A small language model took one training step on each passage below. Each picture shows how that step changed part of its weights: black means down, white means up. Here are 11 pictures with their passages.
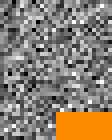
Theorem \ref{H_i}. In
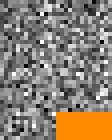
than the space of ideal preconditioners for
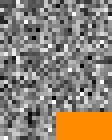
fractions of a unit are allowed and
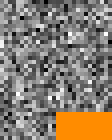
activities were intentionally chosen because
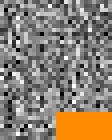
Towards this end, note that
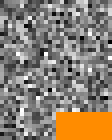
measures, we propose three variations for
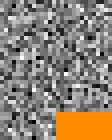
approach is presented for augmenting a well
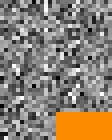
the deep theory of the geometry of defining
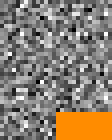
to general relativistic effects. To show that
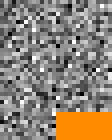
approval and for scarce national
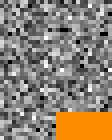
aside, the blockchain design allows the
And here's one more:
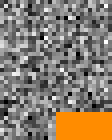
a small temperature. It would of course
